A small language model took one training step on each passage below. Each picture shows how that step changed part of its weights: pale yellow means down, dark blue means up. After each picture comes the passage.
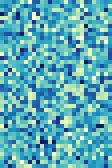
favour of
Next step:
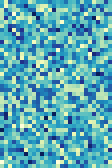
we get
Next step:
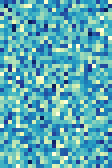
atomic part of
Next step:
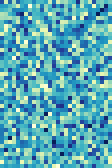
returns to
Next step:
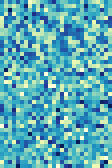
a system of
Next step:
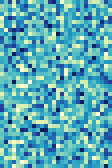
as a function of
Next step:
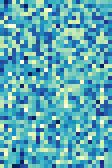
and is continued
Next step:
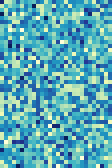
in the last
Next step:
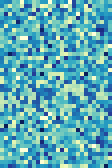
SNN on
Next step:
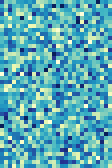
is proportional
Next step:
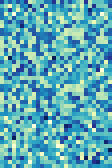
previous studies
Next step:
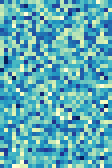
which is to a
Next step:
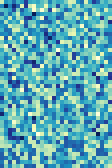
crossed by new
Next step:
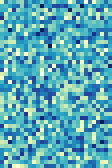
representing an
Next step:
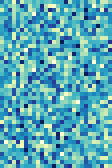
loose, normal
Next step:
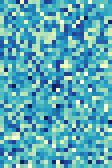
$\alpha$ of
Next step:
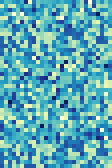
line in the
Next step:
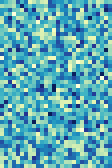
realization are
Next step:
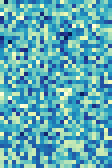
in table
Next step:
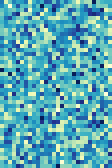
Figs. 2
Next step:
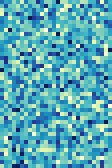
is known that
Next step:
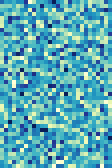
observed after the
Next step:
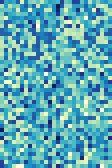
of the system
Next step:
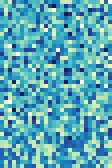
the names
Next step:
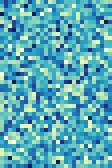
$N$ is
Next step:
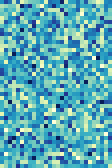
have been proposed
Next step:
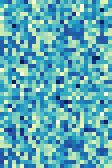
utility function
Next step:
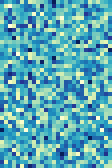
other at the
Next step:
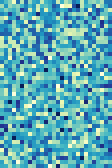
to the assumption
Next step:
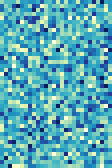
width of
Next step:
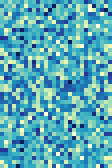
the boundary effects
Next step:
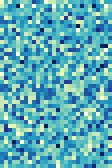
one. These data
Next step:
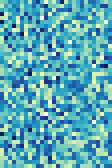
based online
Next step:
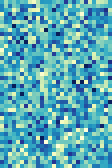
Number of
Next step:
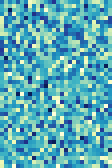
a few
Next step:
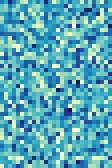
deals with the
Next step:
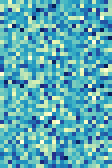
agreement with
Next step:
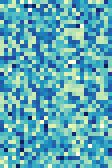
from the previous section
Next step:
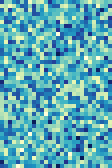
the parameters. These
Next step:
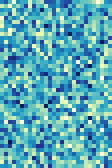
near the
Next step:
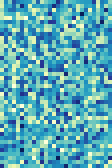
in Laue
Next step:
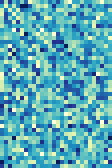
game where
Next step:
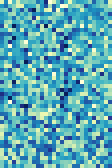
with tests
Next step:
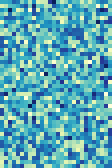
the reaction
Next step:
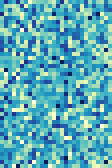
are likely
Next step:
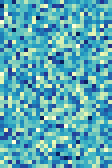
sensitivity for
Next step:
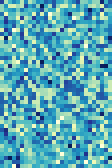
place in a
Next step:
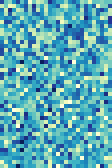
the complexity of
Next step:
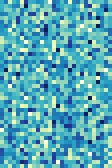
decay during
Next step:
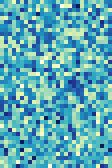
to the result with
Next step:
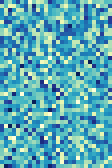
the CNT
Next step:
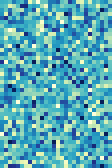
minimizing the
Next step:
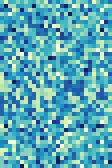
shape of
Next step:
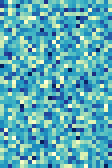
FFs and
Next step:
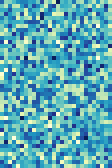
large transverse and
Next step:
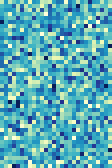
\in D$
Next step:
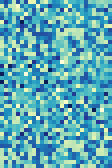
in this case the
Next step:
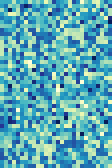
by means of
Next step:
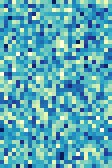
source at the
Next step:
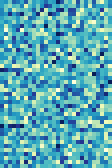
case, it
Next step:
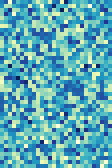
measurement interaction
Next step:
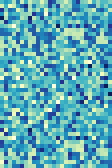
and the prediction
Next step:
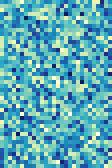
where we put
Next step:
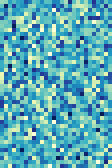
a Population
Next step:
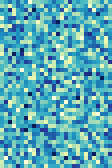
emission as a
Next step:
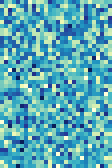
the blue
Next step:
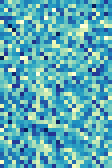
We use a
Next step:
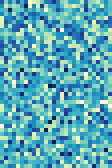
after measurement
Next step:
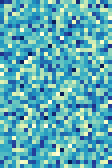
x) \nonumber
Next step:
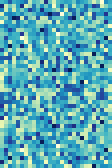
dy + z
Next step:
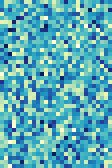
Growth &
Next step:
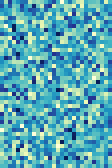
show number density of
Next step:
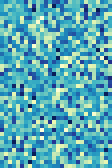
pointing out that
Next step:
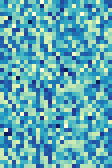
for obtaining information
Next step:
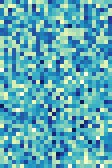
the mass of the
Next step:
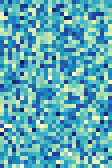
origin of the
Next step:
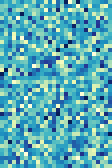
domains that
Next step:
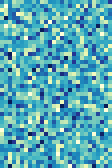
square of
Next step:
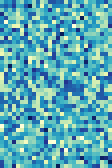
a powerful
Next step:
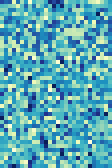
only happen
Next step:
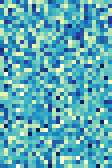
the magnetic field
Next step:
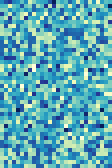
out of 4)
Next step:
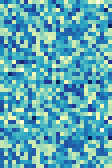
such as the
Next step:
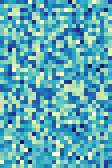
gas abundances
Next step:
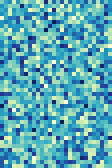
loss were used
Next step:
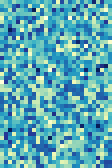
residual at
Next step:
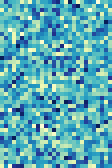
dominant term
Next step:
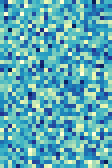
fastest in
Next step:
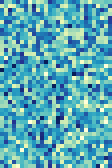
the scale of the
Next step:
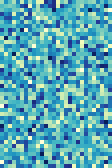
make an
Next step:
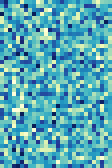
is much
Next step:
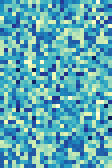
leads to the
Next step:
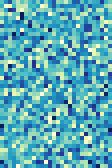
the improved
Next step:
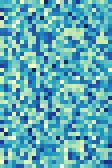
and S.\
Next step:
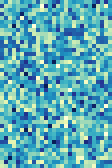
will not change
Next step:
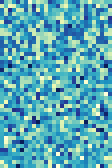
the sample mean
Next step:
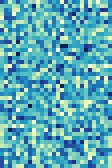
spin, such as
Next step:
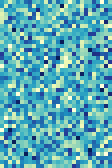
observe that
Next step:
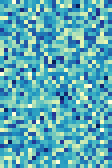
to explain
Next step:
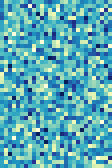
actually a
